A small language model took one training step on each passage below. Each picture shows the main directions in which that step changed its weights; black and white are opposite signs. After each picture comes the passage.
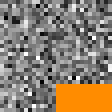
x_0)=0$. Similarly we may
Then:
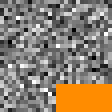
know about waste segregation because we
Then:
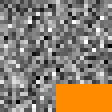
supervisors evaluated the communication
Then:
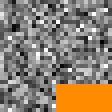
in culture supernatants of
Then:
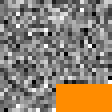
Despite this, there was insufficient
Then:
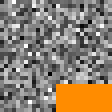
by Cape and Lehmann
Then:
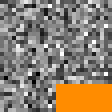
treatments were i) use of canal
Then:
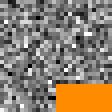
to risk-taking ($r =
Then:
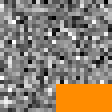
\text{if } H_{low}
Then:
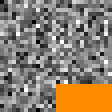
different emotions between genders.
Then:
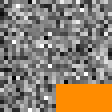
and let $h: C\to
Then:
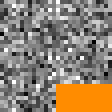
economic factors for the formation of a
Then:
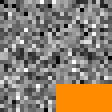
e) There is *reason* for
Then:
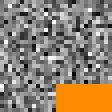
or among nestlings within
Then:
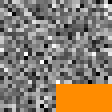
Maharashtra, India.
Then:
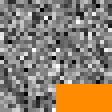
the world economy. As a result of
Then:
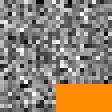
enough to enable us to produce finitely additive
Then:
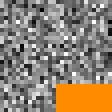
event that the verification is successful, the
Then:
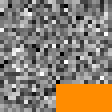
Denote by $T_t$ the
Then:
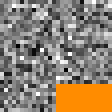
mainly in charge of meal preparation,
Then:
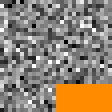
planks from a demolished building and
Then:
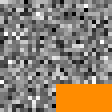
was an acrylic adhesive
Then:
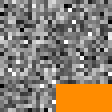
ordered a survey of the whole District
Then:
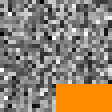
DC error capacity. Finally, the
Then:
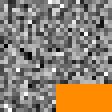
value assures exact balance between terms involving the
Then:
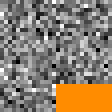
copies of questionnaire were administered to
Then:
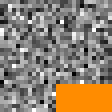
calculated in the basis $\{ h^{(0)},
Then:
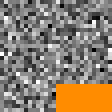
undirected graphs. \item
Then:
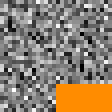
large language models (LLMs) significantly
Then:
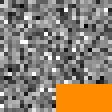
difficult to mouth opening indicate
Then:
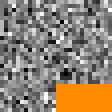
equations for Turkish manufacturing industry sectors
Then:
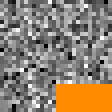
of questions used in the second part of the
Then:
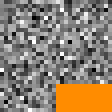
the disappearance of physical
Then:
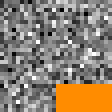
secondary school science teachers. The result obtained was
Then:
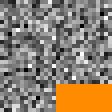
of artificial light at night
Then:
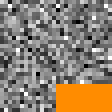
= 0$, is flat, we also easily
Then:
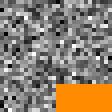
to be {\it cotransversal}
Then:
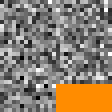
has a positive correlation. - There is a
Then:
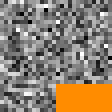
for $n\ges 2$. (This
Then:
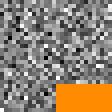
Syahrir (2014) where
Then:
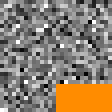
that there are only four types of steps:
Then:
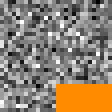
the velocity of fluid, which are all
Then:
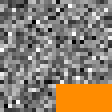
expenditure subject to short-term
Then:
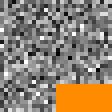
or functional defects, as well as the
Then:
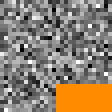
one month delay is fine by me
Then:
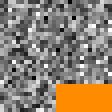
dependent input process and the Fourier transform of the
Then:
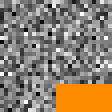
Total Vicarious Trauma
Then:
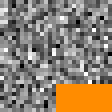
own problems. For example, with federal
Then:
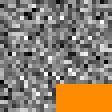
have $|\phi(\alpha_1,
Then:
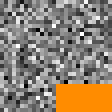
and plastic was between 5.90-
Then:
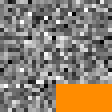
the "richest wheat gene
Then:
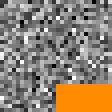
hearing each other's instruments (which
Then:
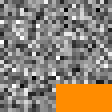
extending this method onto other Quantum
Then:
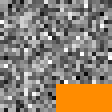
observation holds: As initial shape we had a
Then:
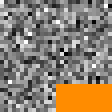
fonction, ou du signal,
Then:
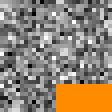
We categorized the number of visits
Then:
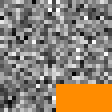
gadget usage has a huge
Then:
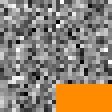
factors influence the success of dental
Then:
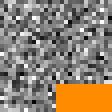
norm, the concentration converges to the exact solution
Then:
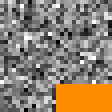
range of PQ measuring instruments.
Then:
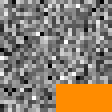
steps, total number of iterations, and cost
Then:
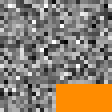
BITs with countries such as China,
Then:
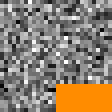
In the following theorem, $w$,
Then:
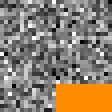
31%, which is one more reason to
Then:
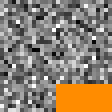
opportunities, causes reduced market size in the
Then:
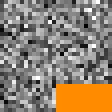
prices. Concurrently, a
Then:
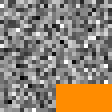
cases, doing self-study has
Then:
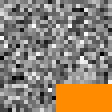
$u$ is the target image,
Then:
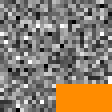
crops at regular interval.
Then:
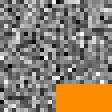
Sansanwal Marg\\ New
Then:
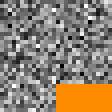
Programme. The external review panel,
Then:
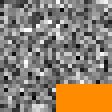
led to 205 detailed codes, organized
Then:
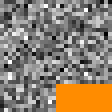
Here, we use ITC'99
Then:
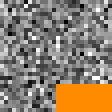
produced percentage inhibition of 74.04
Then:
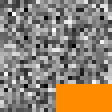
W. Enck, K.
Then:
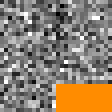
to choose $J_W \in
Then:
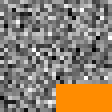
Baltic MUPPETS is a
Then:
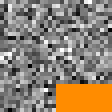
interested in working with a standard for modeling their
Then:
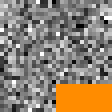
Seifert manifold in the minimal
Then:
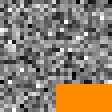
2019b. The final results of simulation for
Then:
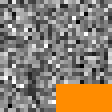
The SPICE simulation of the differential full
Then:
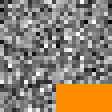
a box. This was just a box of
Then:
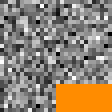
0,\, \langle b,x \rangle
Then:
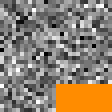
\textit{Step 2:} we
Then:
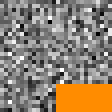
contains no square submatrix with this property.
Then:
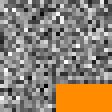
frameworks, this study employed a systematic
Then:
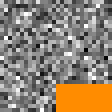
affect the cooling performance. The performance
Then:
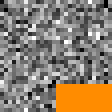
both of two annual rankings conducted by
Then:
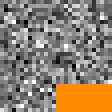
canonical homomorphisms. Then $\phi$ satisfies
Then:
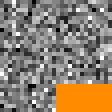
change their work model to stay in
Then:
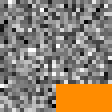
on serum calcium levels as a
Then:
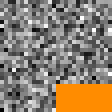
of the restrictive rules of traditional
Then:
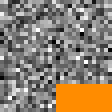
but yet they are costly and
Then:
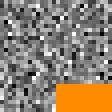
(*poseur*) that they are richer
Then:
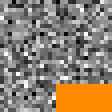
independent on $\psi$. We want to prove
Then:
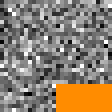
Results of "Language experts" and
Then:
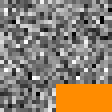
latter helps reducing the partial differential equations, which
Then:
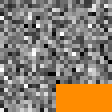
notations of chemical substances,
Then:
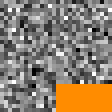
phytochemicals in an extract
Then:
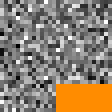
= [\beta]$ guarantees the existence of
